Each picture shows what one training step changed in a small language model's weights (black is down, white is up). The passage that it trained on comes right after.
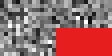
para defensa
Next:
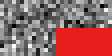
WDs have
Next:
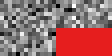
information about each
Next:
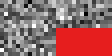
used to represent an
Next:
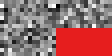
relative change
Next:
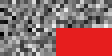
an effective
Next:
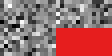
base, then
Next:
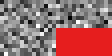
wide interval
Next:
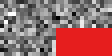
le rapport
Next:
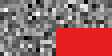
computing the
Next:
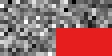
an edge
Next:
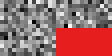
change of
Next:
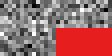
present paper
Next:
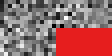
since they are
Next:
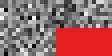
in writing
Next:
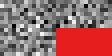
DSC on
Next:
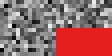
one of the
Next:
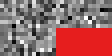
discuss it in
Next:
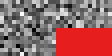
study. To
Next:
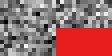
integrating the
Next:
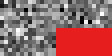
-\delta &
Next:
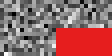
procedure for
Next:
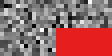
Warten auf
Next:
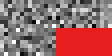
traitement de
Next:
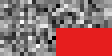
applied both
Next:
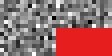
probe. In
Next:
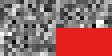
Die in den
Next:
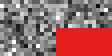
orders of
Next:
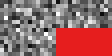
subtree of
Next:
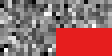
des fach-
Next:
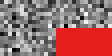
spin model with
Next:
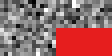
- PI
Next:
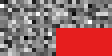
que cautive
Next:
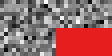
partial data
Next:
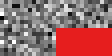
setup shown in
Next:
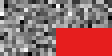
also, for
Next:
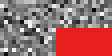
is proportional
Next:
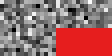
além da
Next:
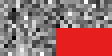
and the initial
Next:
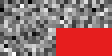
is the sample
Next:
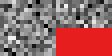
the nodal
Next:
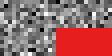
state energies
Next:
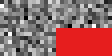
seen only in
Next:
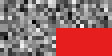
change $\Delta
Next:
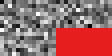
vor, um
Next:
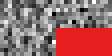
c c c c
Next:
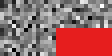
a linear
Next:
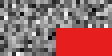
has more power
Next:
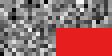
and can be
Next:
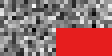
mettere in
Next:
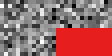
the same number of
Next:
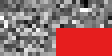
d) la
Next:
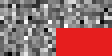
et premier
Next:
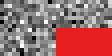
rate, as
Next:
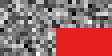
que fosse
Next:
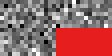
presence of the
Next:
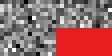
by conducting
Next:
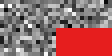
the temporal
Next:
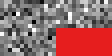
mobility with
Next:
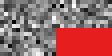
los organismos
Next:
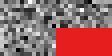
nem de
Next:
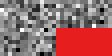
gratings and
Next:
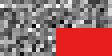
toplu ve
